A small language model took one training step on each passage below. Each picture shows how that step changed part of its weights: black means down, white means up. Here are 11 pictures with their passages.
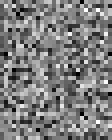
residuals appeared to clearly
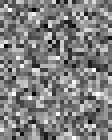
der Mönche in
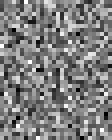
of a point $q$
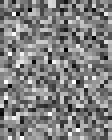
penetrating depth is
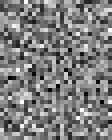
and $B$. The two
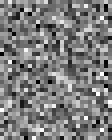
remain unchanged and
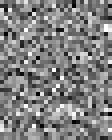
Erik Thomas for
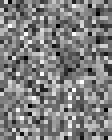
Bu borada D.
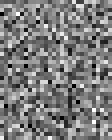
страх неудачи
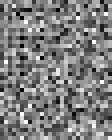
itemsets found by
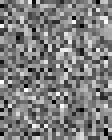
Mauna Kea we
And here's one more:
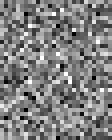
Bu tamoyillar
